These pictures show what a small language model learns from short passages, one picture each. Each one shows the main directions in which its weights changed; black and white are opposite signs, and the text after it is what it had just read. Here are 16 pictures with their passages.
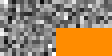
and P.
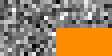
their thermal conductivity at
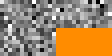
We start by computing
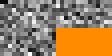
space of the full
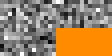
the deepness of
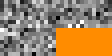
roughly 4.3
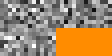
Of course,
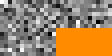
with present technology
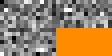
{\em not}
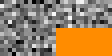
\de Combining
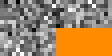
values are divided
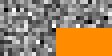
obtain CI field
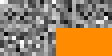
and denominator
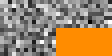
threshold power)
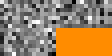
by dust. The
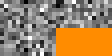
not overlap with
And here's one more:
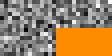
unit determinant at
